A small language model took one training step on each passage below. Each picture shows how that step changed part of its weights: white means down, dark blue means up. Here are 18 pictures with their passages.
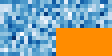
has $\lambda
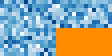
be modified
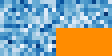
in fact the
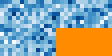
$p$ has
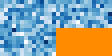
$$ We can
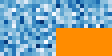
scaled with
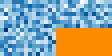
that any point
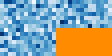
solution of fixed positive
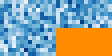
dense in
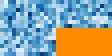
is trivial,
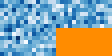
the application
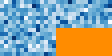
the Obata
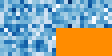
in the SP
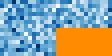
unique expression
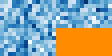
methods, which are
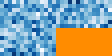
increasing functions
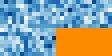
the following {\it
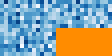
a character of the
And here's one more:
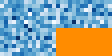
weakly in }
